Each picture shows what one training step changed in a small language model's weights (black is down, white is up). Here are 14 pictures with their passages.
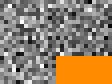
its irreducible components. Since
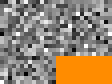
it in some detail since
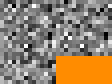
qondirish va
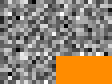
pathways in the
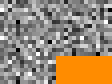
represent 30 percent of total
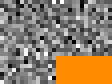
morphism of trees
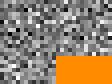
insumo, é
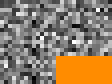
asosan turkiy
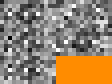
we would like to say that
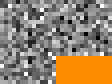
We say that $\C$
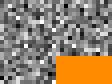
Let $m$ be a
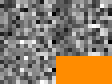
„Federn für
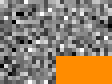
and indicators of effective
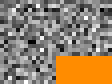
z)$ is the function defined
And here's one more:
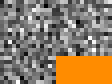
for students to develop.
